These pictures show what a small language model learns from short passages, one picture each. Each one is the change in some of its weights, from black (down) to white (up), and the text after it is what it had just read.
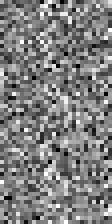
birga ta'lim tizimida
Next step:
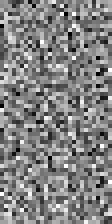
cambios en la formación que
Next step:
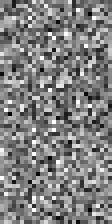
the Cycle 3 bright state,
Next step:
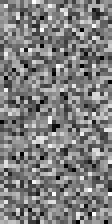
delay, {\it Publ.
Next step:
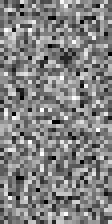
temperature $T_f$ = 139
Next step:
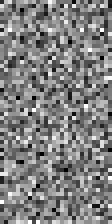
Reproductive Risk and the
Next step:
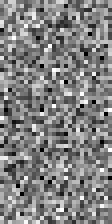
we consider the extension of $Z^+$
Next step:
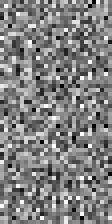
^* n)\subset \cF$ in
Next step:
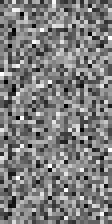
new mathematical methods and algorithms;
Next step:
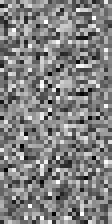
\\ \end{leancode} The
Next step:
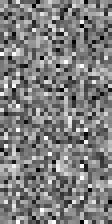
stars of R=11.4 to
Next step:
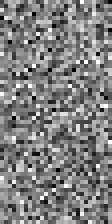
which \eqref{*f7a}
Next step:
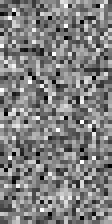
the figure, $g_T$ shows
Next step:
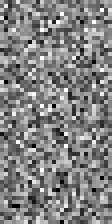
carry on to the agendas.
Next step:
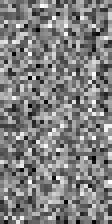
очень хорошо
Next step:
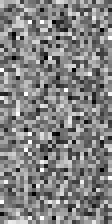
and in relation to the type of depression
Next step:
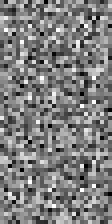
paths $p(t)$. Figure
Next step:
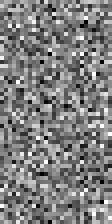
$[u,v]$. Continuing
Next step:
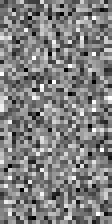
these objectives, an integrative
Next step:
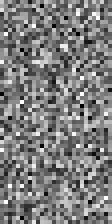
the corresponding GPD #$x$.
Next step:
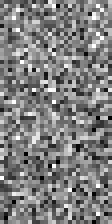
or removal within the domain, and
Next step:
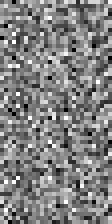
ma'lumotlar uzatish
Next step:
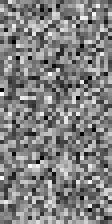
general $\k$ and any $q$
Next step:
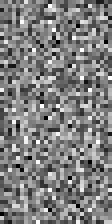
\Vtwo times $\sqrt{\mid
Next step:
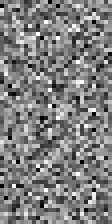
$G$ can be reformulated in
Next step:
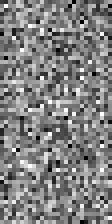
of Chern classes and can form the
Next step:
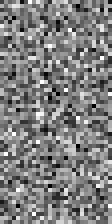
derived using the flux measured after 16s
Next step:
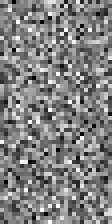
dados clínicos para identificar
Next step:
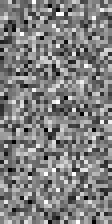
signal can be used as a reference
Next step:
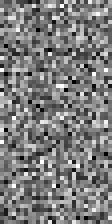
dalolat beradi. Kalit
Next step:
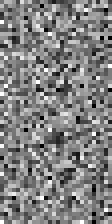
this step is the same as those of our
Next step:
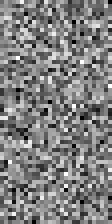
bounds apply to any metrological scheme
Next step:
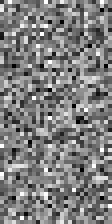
is the size of the smoothed
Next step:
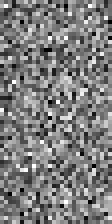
the EPPF. The proof should also
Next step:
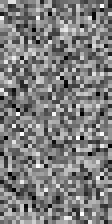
which aims at providing an
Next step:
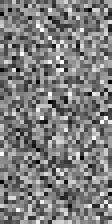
programming formulation for computing
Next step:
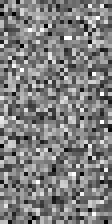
acquiring an all-to-all
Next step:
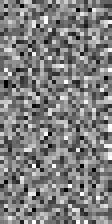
antagonistik faollik,
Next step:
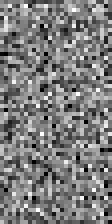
them with additional transcription factors and
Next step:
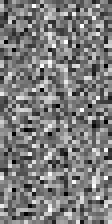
Buxoriy xalqaro
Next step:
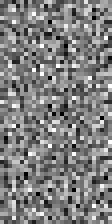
ta‘minotining keskin
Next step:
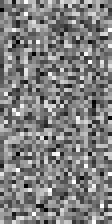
is proportional to $\delta E$ in
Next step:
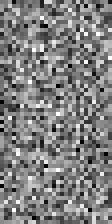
Section~\ref{indnotsub}. Let
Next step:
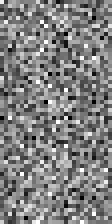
to vary more depending on the random
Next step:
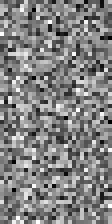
theory on the generic point of the
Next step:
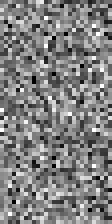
predicts that no charge inhomogeneity
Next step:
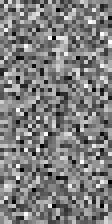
la conjunción de elementos
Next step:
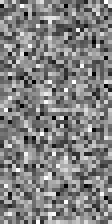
primary vertex reconstructed within
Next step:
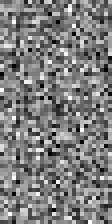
the union of the following closed intervals:
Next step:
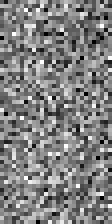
the theory of stochastic differential equations that
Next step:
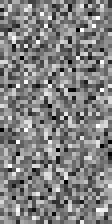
dice el adagio quien entre los
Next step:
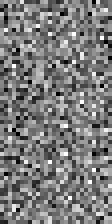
zuvor angeführten
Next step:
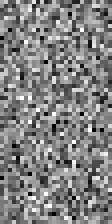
Multiple Fourier plane images for
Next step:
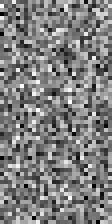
ATFTs we also know that the
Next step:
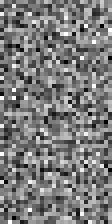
motorları sürmek
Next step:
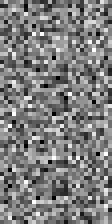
suv sathining pasayishi
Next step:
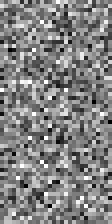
applies to the general case of Theorem
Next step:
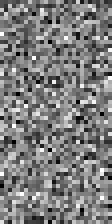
the lifts of the vertices,
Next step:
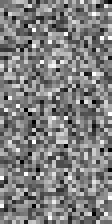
from Proposition \ref{prop6.5}
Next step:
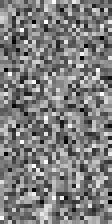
gruppo propongono una
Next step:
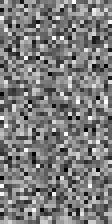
Colliander, Wellposedness
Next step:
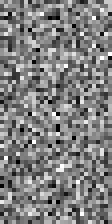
\smallskip {\bf 4.} The assumption of
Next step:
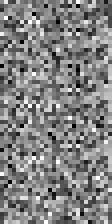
Time | Total Cost |
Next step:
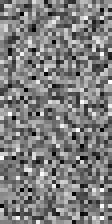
be Hilbert spaces with \(Y
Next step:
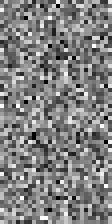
and working with parametric functions are presented as
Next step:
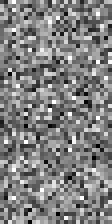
recommendations tailored to
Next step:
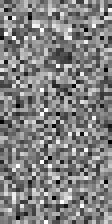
Noether symmetry is \begin{eqnarray}
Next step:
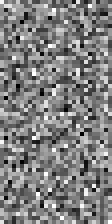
$b_i(\xi)$ we refer to
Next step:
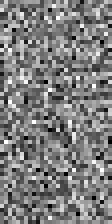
of electromagnetism. The
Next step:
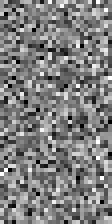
yonida tura bilganligi
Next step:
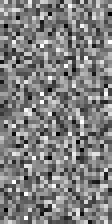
dahosi o‘rtasida
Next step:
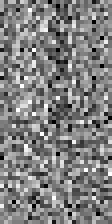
fast ones; ... \\ \hline
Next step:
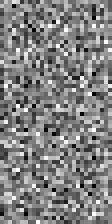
aimed to rehabilitate the
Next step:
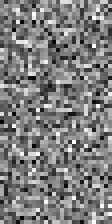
testing, when there is no evidence in
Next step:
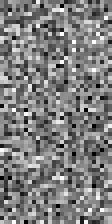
boek), en stelt voor
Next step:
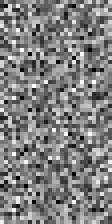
uit kan trekken, nog
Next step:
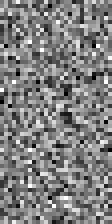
to increase the density of facilities when
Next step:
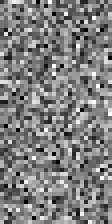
control for Problem (C) is more
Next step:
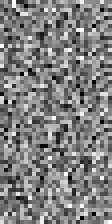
on $d$ only. On the other
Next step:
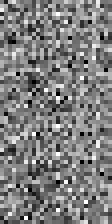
+ \delta\psi \ . \eeq
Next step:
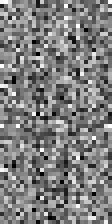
отношений развита
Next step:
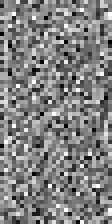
em um grafo com possíveis
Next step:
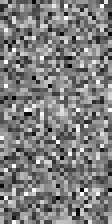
disturbance compensation problems. In
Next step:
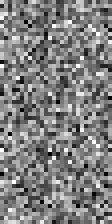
the origin, context or history of
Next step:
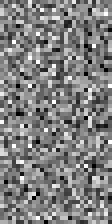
Din-diyonatning oliy
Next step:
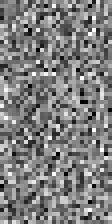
V \cup_S W$ is a
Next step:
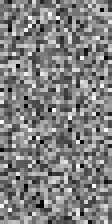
a Riemannian symmetric space, or
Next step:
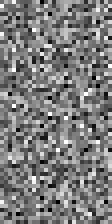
The above sketches of proofs have
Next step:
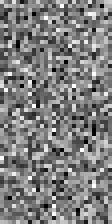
freedom (GDF) to choose
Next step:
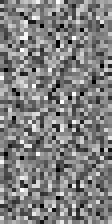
is as follows. \bigskip Theorem 1.1
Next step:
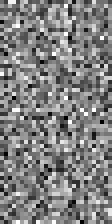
induces an equivalence relation on this set
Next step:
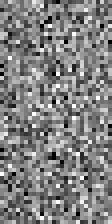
Prob. Letters} {\bf
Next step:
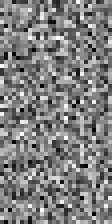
хусусиятлари ва уни
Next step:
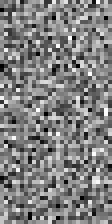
J. Stat. Phys. {\bf
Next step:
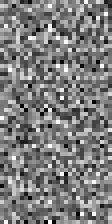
çıkan toplumsal
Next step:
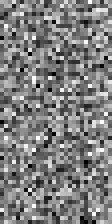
mandate in United States
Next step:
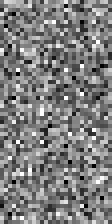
been shown to be most robust under higher
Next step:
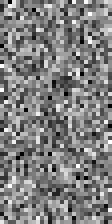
manipulative behavior fosters
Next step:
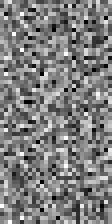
nutqiy muloqotga
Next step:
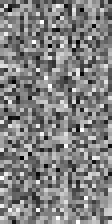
юбориш. 2.
